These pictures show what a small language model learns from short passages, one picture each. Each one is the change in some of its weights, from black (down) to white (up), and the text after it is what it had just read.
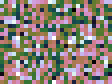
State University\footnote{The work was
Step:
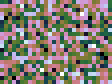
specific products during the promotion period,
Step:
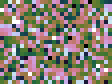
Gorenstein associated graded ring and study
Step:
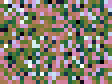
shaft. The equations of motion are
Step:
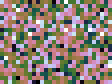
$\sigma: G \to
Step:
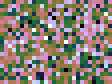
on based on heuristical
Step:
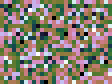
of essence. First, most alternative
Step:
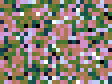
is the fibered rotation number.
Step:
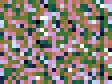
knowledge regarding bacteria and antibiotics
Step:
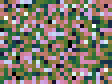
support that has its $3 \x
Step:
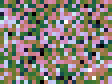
commutative diagram with exact rows:
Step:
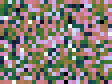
distance $L = 4D$
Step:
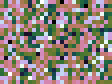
Goddess Inanna in
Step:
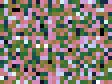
Bali İ.
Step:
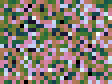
$U^{f}$ is considered a
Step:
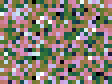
\frac{\partial}{\partial z}
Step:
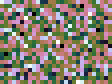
computed to be 0.87.
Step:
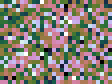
to obtain evidences of the steps
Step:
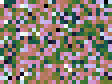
while Fokir offers invaluable
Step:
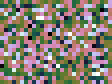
in which two independence products are made.
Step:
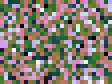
across ecological, omics,
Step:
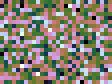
issues such as global environmental change, food
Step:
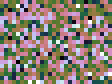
effect* of more than 2.1
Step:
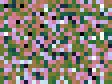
snuff, you know which
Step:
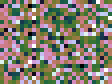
to developing infrastructure in terms of
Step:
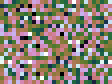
learning, with the latter being understood
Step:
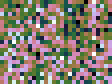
Indication (CQI)
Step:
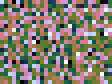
note it in your form. 5.
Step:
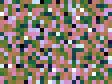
jet to an external excitation
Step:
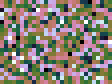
geometrical based filtering that require
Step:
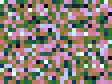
levels 1815 Tambora,
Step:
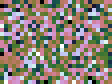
with modern technologies only because for the adoption
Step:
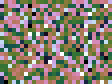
quality of their human resources. The
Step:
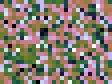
Ehrhart series of a rational
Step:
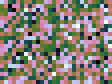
looking for). More importantly,
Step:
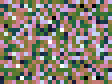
basement. It can accommodate
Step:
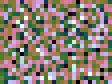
0.425$) which indicates that
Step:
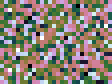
onlays, and laminate
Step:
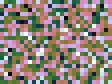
in PBS with 0,1%
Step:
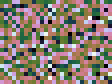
FPGA by introducing parallelism
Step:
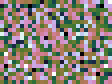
in these models is on the rise,
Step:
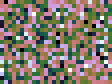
have a smallest forward point attractor.
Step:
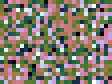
EP this resulted in the nonlinear
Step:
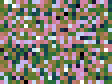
puzzle-pieces back
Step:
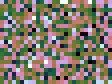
J-1 educators demonstrated
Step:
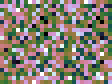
considérés que comme
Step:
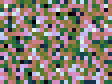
{\partial V}\right)_x,
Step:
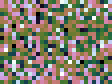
$\ran (x)$ are defined.
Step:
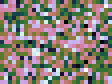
that contributes to the development of
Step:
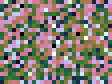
and so on. Artificial
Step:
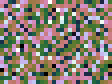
and Frobenius manifolds} Let
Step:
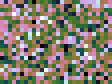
\beta_{k+1})$ associated
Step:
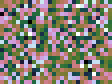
inferential statistics, Chi.
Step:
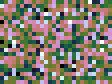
that global citizens are
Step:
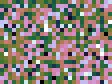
conventional computers. In recent years,
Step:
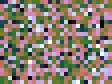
and compared according to family monthly
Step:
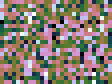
joint with Uli Walther,
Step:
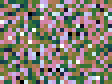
on Morocco's culture, such
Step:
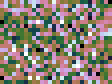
role belongs to the KPIs
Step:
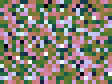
is not zero, and hence non zero
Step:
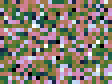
formal system} \end{definition}
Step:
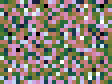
port variable of $w$ and the
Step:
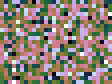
M. Anwar Deeb
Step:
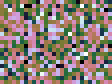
must be compatible with the commutations.
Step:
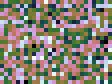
is as literal as one can get
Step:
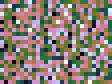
People's Republic of
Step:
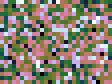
for all } k \leq
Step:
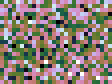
right $K$-complete
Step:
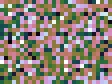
algebra of the torus or to study
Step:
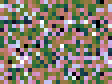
or equal to $s$. Although the
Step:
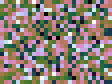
such that $\varphi$ is
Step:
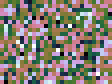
stable routing protocol for ad hoc
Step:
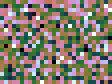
network performance, the most promising
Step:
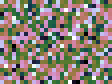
shown in Fig.3. To construct
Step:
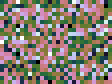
Functions and Non-Parallel
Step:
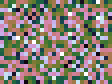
product separation and purification
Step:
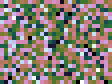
this cloth and covered with a
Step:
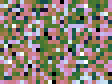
which can be considered as solving, in
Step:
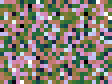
while interviews are used to
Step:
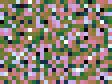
Correlation Coefficient.*
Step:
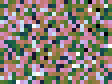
obtain a single curve if we plot
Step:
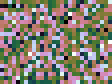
of them concern my (admittedly
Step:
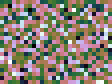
a simple counting process,
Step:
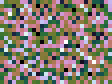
r\'esultat plus
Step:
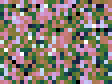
of ω clock cycles. The
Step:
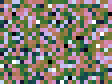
recognizing the efforts and supporting the
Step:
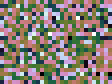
until the end of 2020. The purpose
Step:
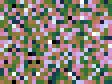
order $\mathbb{R}$ linear
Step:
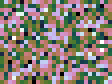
setting up of law to that of
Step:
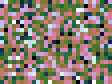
limit, they still suffer from serious
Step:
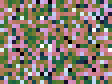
ganado del
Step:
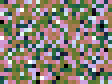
covers Lesbian,
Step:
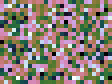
has come to live on earth
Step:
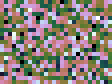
$\mathcal X$ is unbounded},
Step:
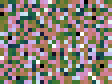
on surveys In our example,
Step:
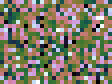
\eqref{best5} we
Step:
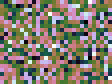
Rationale - Sharing
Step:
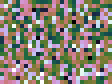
which means $B\in \SO
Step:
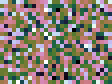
in each group Facial edema
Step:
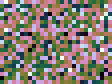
D-game and the
